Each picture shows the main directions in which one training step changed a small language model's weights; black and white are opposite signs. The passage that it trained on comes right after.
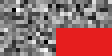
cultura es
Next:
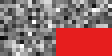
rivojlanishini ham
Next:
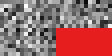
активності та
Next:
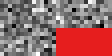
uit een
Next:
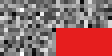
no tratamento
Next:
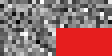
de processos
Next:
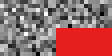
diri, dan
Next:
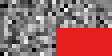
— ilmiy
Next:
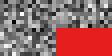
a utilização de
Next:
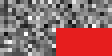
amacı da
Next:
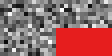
aber die
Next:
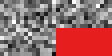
nuevamente o
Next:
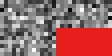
va rangini
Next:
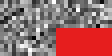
вода из
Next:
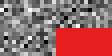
печати и
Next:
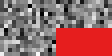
– o'zbek
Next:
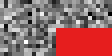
В своїх
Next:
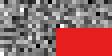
IN THE
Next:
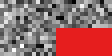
Universidad de La
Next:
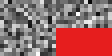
had a
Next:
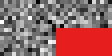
e novos
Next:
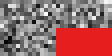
the propagation
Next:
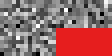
setores da
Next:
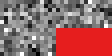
olhar para
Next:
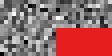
que os principais
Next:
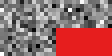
bir xil
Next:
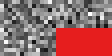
volt. A
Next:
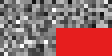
modelos de
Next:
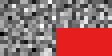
au travail
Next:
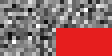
de registro
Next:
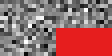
de inclusão
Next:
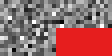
так і на
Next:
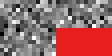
Voor de
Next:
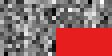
alir dari
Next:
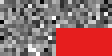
ham o‘z
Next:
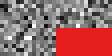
dos professores
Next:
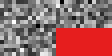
1 M, se
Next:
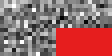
a corrida
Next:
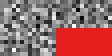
a sound in
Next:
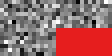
volna meg
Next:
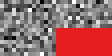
de trabajo
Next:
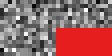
de inteligencia
